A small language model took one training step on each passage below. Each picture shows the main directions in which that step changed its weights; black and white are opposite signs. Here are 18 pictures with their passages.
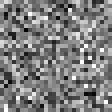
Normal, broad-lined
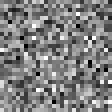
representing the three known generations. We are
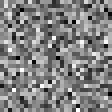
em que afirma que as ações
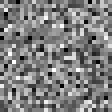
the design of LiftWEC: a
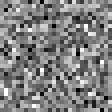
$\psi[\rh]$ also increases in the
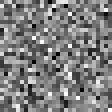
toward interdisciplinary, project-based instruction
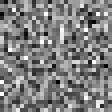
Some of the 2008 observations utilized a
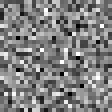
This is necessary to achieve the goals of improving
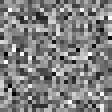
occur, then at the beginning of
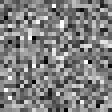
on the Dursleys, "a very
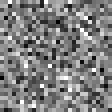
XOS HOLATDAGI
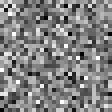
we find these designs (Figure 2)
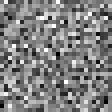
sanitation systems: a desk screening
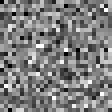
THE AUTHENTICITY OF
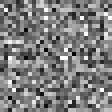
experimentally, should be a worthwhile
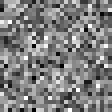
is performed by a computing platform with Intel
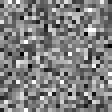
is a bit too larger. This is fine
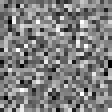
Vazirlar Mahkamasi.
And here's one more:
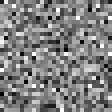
improved after amalgam removal [5].
